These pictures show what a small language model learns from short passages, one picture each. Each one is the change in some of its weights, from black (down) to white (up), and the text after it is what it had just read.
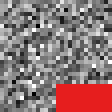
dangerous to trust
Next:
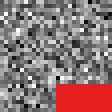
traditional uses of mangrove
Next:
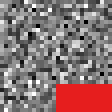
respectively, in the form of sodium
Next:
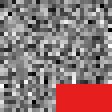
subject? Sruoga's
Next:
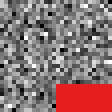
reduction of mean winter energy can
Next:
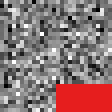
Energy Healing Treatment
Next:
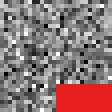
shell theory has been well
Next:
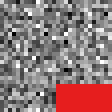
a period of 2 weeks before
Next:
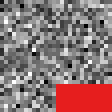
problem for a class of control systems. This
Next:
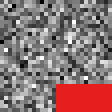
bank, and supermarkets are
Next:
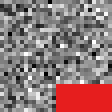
of the results may be that, the data
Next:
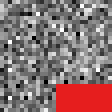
- Grammatical range and
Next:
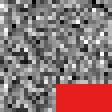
associated with the resin rich
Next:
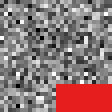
gastrostomy. In our
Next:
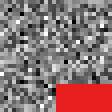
COVID-19 deaths reported
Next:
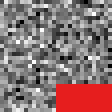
also includes new possibilities of
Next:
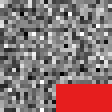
Michael Smith
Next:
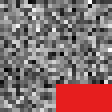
Link Coordinate
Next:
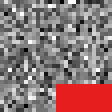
in the Figure 3. The data
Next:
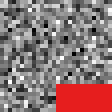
shield. Arduino uses
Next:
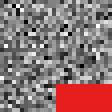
Sulawesi), Nusa
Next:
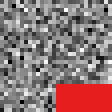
At t=1 sec motor load
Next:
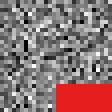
PU Public, fully
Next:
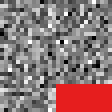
There is no data on this issue so
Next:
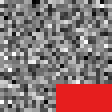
self-actualization of the
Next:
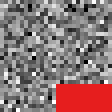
classifies their trips
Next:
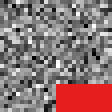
so far beyond extraction that
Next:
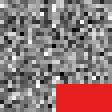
their presence. 3. It can be
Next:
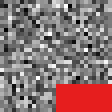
much paperwork. 3.17
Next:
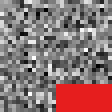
publication of this research work.
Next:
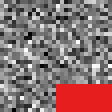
of exposure to conspiracy
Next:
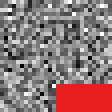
patches was capable of giving
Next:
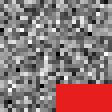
input pulse has been considered 40
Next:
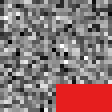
Science of Tetouan,
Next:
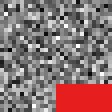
of posttraumatic growth in
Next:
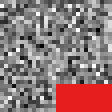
Economic Optimization**
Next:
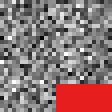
Study Area: The
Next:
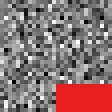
(Russel) and their
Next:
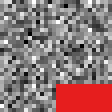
by integrating as many, possible,
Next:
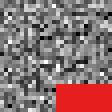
courtesy of the
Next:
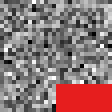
very difficult for any police
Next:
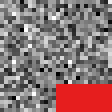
And had the People of the
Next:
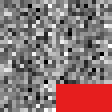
URUNDAI. European
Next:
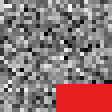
the range reported for plant-derived
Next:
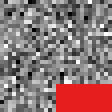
in quasi-experimental
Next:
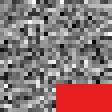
integration between computer vision and some
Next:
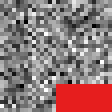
and systems development, we also found it
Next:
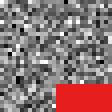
crime as hand to hand.
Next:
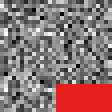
staff from six faculties
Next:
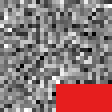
reduced by combinational method, but
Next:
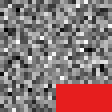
lde btsan, who throughout
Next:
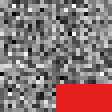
reliable antibiotic
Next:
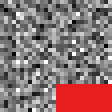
of technologies for teaching life
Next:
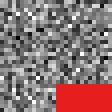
CAD model. In Figure
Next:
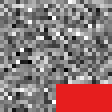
thus allowing clinicians to
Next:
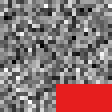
extracted time-frequency
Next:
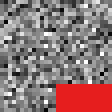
try and re-core a
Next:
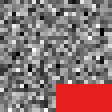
Non-Government Data OD
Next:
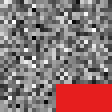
are used to quantify human
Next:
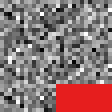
\times 3 \times
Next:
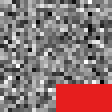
an unknown element
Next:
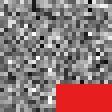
migration would not necessarily lead
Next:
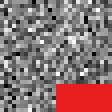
with the TLS showed an average
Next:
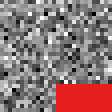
36.5% did not know
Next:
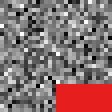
at large (Alvarez,
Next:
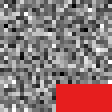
pads, so heat transfer
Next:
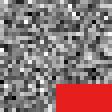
functional results. In recent
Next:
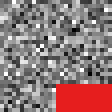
T. McPhail and
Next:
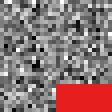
explained by the fact that a lower
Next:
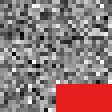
semesters is a condition of
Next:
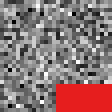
Technical Institute
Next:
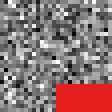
of Tesla in video
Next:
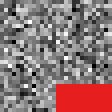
[17,18] reactions can
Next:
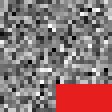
properties of the motor have been
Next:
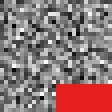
the artificial dielectric
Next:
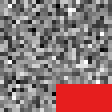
%5 Critical Value
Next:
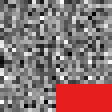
importance of training in the humanities,
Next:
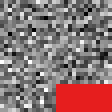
The sniffing methods are:
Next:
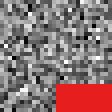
perspective, an empirical
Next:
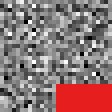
of reviewers may play a role,
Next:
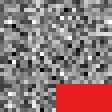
return to STAND
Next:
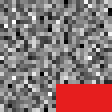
ALTB, endemic,
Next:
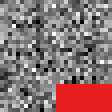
and effective treatment approaches aimed at
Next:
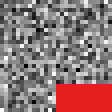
have $Q>0$ when
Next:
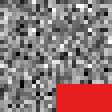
Data Management Plan created using
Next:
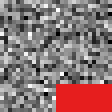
works produced per themes of
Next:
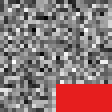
And continuing "It is
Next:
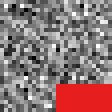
catalyst was separated by
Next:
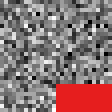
the best system. That meets
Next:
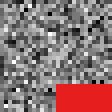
said that starting off a
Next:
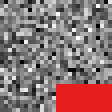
70% of calories consumed
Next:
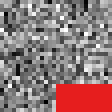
temperature is a significant barrier for
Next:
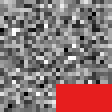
reported method³. The treatment of 1a
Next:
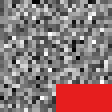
in Table 1. (ii)
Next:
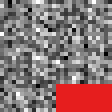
Fatty Matter pH
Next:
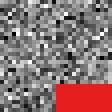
Turkish women the main
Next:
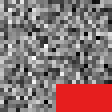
substantiate the results of
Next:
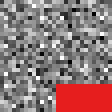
work has received funding from
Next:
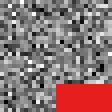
and religious organizations have
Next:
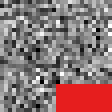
survival. However,
